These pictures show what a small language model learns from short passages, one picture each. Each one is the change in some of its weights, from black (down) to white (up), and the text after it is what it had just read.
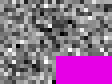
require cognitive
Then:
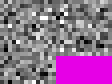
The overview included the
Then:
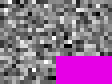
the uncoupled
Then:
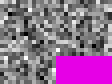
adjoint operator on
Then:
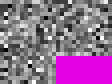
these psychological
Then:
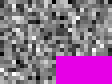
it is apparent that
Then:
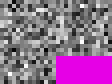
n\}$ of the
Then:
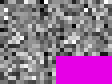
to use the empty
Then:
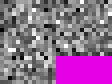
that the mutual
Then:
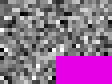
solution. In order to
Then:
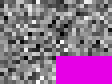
point of a period.
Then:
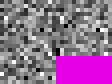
2017). However, these
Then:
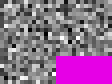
Article A
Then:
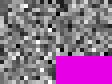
of these temporary
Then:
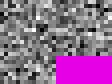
spaces a splitting
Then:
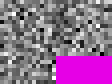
local roots for the
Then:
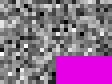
framework with
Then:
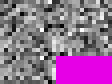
all these problems may be
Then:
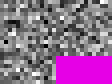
cost effective way to
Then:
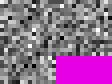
9 Appendix:
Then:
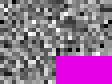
discussed in the main
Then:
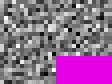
Lett. } {\bf
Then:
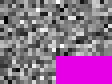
layers. The system
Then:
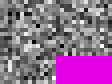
interference, we should
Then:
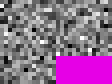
studies of PID
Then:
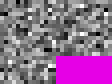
preparation of an
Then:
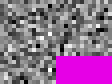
For $x\in
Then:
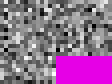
to crack at the
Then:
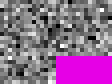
EMC effect
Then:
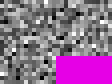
side conversation)
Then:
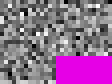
acetone, the
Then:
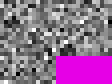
day, this work
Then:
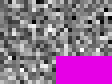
U,\quad A\in
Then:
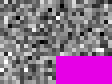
In Theorem 2.2 of
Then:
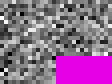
point of $\Ss$
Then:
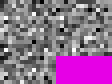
France, and the
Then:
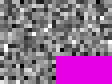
if $0 \le c
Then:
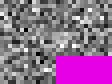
a) How much
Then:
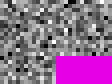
For these sweeps
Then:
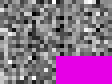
defined in M3,
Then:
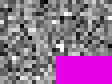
$P_\lambda$ does
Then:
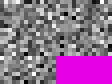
the journey
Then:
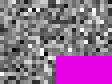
equivalent to saying
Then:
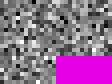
future research is now
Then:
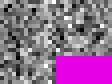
the symmetric matrix so that
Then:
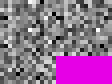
S=1$, while there
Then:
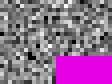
New York,
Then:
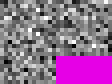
spectral range of
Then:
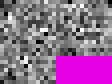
bacteriology and
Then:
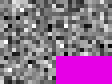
Active days |
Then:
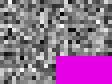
The full data sets
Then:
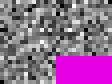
are large and independent of
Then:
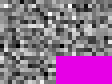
Here we review the
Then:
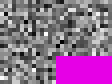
estimating a functional
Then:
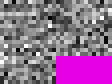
is most efficient and
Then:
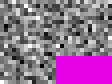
computational domain and
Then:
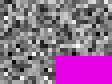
The L1 output rate
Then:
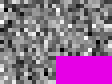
and authority of the
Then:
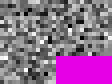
the Bamboo
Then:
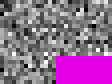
of parallel
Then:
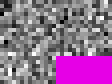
of the exchange
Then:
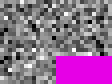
This explains the strong
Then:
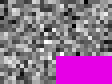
symmetric function, increasing
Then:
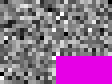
probability distribution on the set
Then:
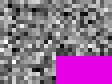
early intervention
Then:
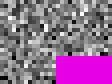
the problem for the particular case
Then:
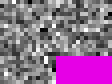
there is only finitely many
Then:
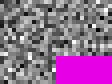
method allows for such
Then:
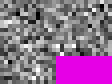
reviewing content,
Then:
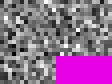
the data collected,
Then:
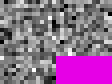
of the tip is
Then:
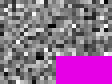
pores would exclude the
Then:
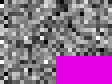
of Edward's
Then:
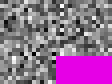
did not happen
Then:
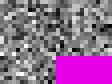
and distributed
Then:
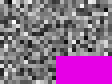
hybrid showed
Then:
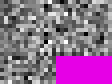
other features, due
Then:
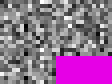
the coordinate
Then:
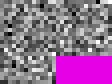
graph has toughness at
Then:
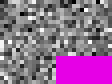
respectively. All four
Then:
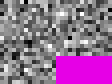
\le q \le
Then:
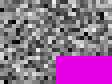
stop}} \right
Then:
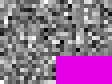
see that $E$ is
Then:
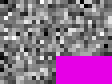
are aware of the
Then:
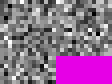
about 34 million
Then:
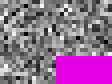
right panels
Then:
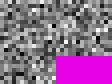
during disturbance
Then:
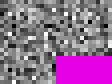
with replacement can
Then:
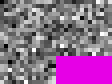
into an effective single
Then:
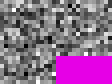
x \mid \mid z
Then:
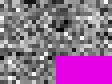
order to initialize the
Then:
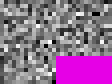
research has shown wide
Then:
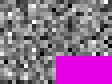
all the sellers in
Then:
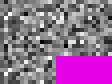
study identified additional value
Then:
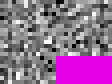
only for 3 min after which
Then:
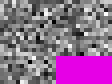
understand the
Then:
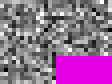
confirms the
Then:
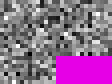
astronomy (the
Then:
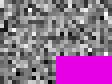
we did not obtain positive
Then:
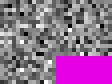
the band gap in
